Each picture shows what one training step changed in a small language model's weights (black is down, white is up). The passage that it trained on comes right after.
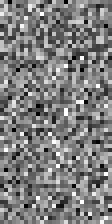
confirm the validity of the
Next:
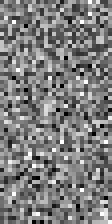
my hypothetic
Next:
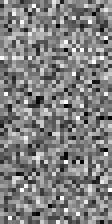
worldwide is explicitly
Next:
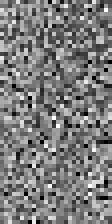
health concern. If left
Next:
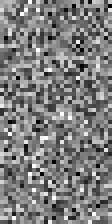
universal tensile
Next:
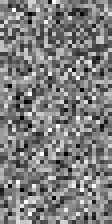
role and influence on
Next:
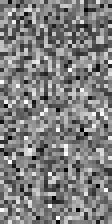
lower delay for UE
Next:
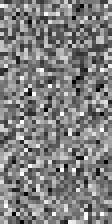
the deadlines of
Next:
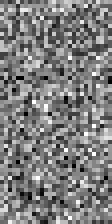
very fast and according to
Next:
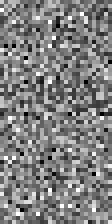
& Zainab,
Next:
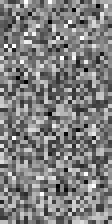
of sound Sound
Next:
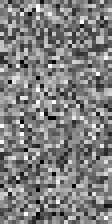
economic potential of the Republic
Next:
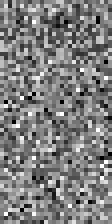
in q , conventional
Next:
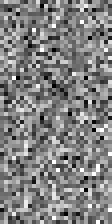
handling familial
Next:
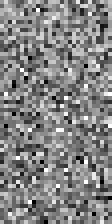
rule-making procedures.
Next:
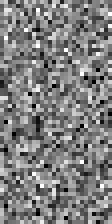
relationships with the State such
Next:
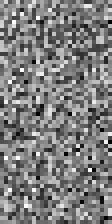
Research related to a
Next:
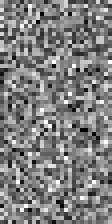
. I. INTRODUCTION As
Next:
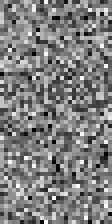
sanctuary of
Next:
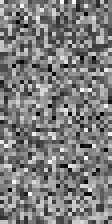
of languages to which the
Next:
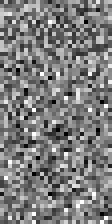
safer in those
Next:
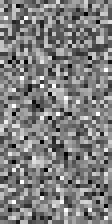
islands with an average
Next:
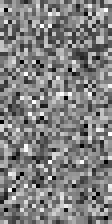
subordinates to question
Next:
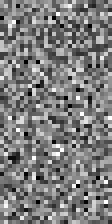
that did not ground were
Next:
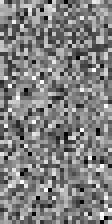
followed in order to assess
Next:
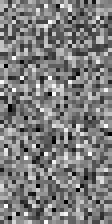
fabric is slightly higher
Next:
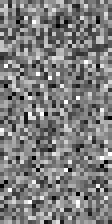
in Table 1. Results
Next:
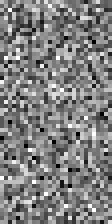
and breathing
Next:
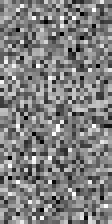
structure," IEEE
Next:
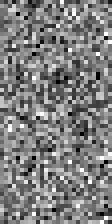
in terms of loans
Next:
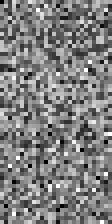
proposes a business model
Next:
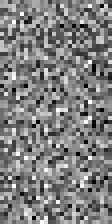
business activities, and research
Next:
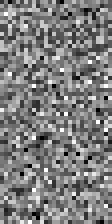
pregnancy [19].
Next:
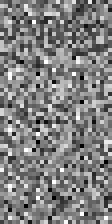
a series of case
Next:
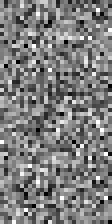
has denied any participation
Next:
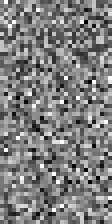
environmental concern and who place
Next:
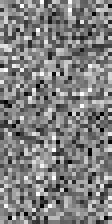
No need for water to
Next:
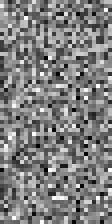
reporting that they previously
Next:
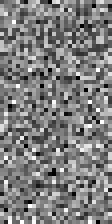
Joseon Art
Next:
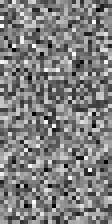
the first hidden
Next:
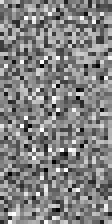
can be held responsible for
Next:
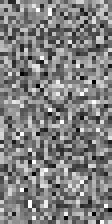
comments. A sign
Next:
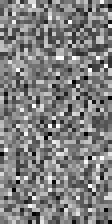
Computerize Electronic
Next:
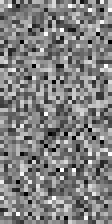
processing of metals under
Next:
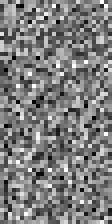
interaction, for instance.
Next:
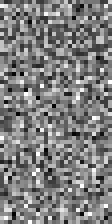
the Law “On the
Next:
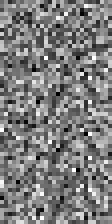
implementation of inclusive education
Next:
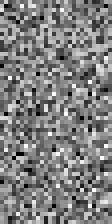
At the same time,
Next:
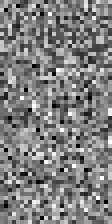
has been reported that daily
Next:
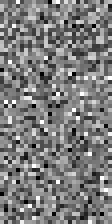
See below Pass
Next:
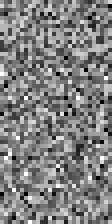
The scale bar represents 10
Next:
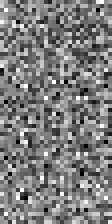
OF A BASIS
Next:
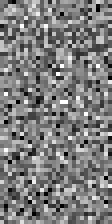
adolescent is no
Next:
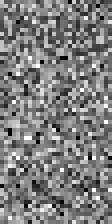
to differentiate viral
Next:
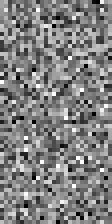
between learning dynamics which
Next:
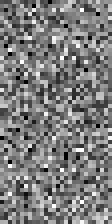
of these more severe
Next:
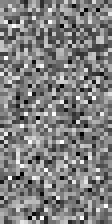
child characteristics and environmental
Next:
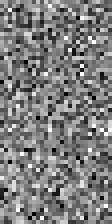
and historical contexts,
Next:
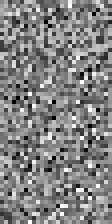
und Libau:
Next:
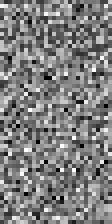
the accuracy of the
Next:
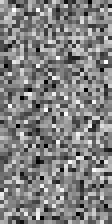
increases the generalization ability
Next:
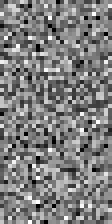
the disproportionation
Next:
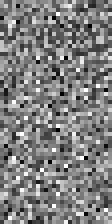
that contains the desired signal
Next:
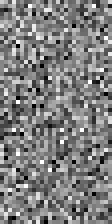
This section discusses the
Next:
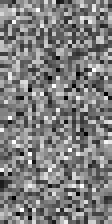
damaging. It can
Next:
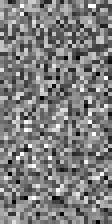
valuable information for managers
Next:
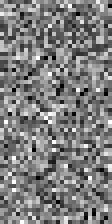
please rate what impact
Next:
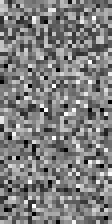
on subtask B
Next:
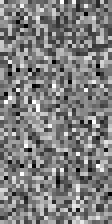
of labour mobility
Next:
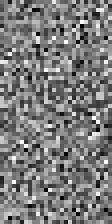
the compressive stress
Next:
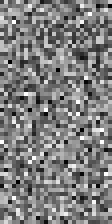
semantic models: the
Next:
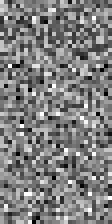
on demand and potential constraints
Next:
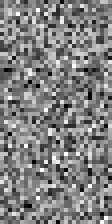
cells from indicated tissues.
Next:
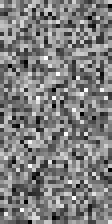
The study was conducted with
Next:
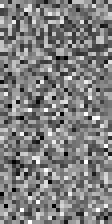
its period is shifted
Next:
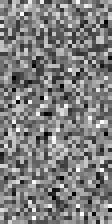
search engine for metadata with
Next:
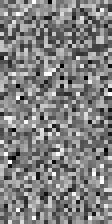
Contact will monitor
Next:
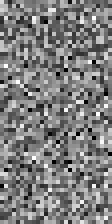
on the specimens under
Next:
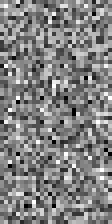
first few weeks but
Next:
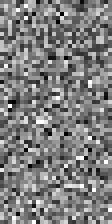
it can identify the electrical
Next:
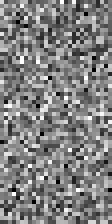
of the World Medical
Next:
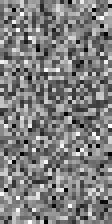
the coaxial reference
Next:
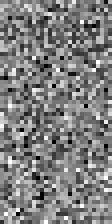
ebullition -
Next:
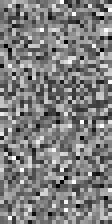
smaller than other market places
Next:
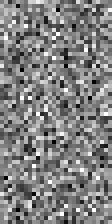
recovery and recycling
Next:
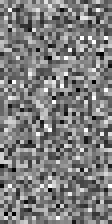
and surface SEM images
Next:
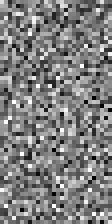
while combining their belief
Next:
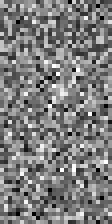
to a panel of
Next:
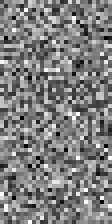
the thermo-chemical
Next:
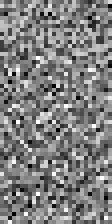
The temperature coefficient $\alpha
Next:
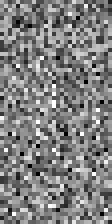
with its nutrient content
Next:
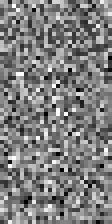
size can be scaled
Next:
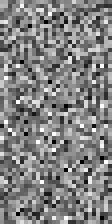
during phase transitions occur
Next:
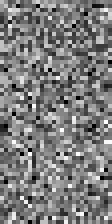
times. The optimization problem
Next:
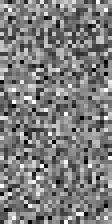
bought the organic
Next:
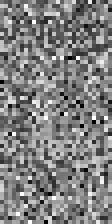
a physical quantity, possibly
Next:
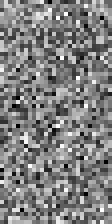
aim of the present study
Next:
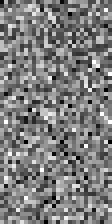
respiratory rate 44
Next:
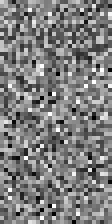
positively associated with a range
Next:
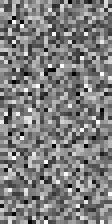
| Activating
